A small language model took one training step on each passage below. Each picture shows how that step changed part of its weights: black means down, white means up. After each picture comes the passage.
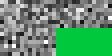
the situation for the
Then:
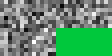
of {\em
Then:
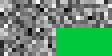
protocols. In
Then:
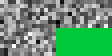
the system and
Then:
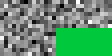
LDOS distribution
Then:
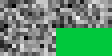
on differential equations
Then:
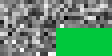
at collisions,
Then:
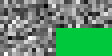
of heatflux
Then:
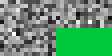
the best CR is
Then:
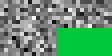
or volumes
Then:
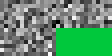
for the execution of
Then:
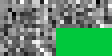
were performed with a
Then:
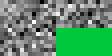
= 22, number
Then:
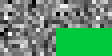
individuals, one weight
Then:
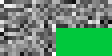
body surface,
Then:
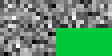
to damping
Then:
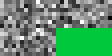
change in function due
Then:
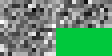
short survey among language
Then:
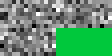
2014). The primary
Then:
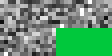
the first order quantum
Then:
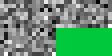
proposed the effects of
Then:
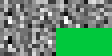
experience. 5.
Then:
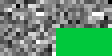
next step we add
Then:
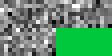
there are no general
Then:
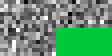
this should be a
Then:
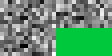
environmental goals, the
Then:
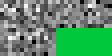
2a versus
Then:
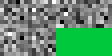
magnetic order evolves
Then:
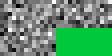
The resulting representation
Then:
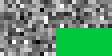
art as a
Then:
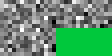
expression can be obtained
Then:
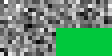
with a sensing
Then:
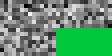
the oven for
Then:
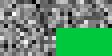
Hagan M
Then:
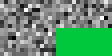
arbitrary and worst
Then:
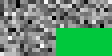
circulation of the
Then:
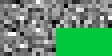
value for the
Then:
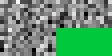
as the computational
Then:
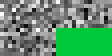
that suffer from
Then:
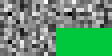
choice. By applying
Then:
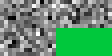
females with the
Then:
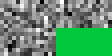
women are more likely
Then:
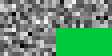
should provide stable
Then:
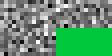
gas) is removed
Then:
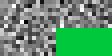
geographical coordinates
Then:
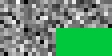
this convention.
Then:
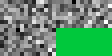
one percentage change in
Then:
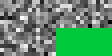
radial profiles of the
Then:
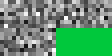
ensuring compliance
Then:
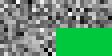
an optimisation configuration
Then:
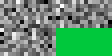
ket thermal vacuum
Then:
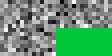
is the best alternative
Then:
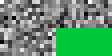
as mental
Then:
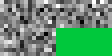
effect operates only
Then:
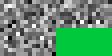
is frequent.
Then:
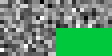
and the tasks of
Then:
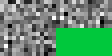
other words, when
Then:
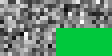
the topology of a
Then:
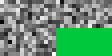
the provided basis and
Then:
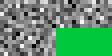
hole. In
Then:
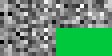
various approaches,
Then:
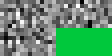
is not moved
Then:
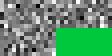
coupling can be
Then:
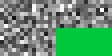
deep learning based medical
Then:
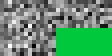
Mass Motion
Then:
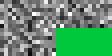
This trend has been
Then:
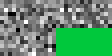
equivalent to whether or
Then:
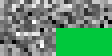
point from each posterior
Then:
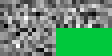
and key members to
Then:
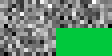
on converter
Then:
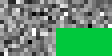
a normal phenomenon in
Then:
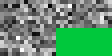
denotes dermis
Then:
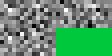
5 References
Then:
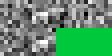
as we expect that
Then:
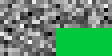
given in the section
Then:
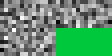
and processing steps.
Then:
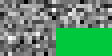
2D data and
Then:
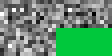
coded by a
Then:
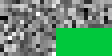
that represent the reason
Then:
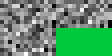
subject, best for
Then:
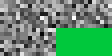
their expectation to
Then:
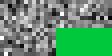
solar salterns
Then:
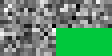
feeding Introduction
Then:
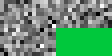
from the point orbit
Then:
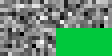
each indicator in the
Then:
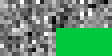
can be understood as
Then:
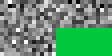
early" As a
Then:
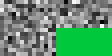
still a challenge.
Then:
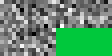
not conjugated
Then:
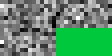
provides A values of
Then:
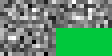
1-dimensional complex
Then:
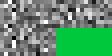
• This paper
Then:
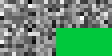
total of 20 patients
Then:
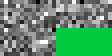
this, we
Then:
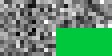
be beneficial to
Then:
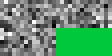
background, the fit
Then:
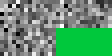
new situations and
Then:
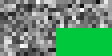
compute the error between
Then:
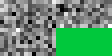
close mutual positions
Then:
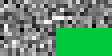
Furthermore, it is
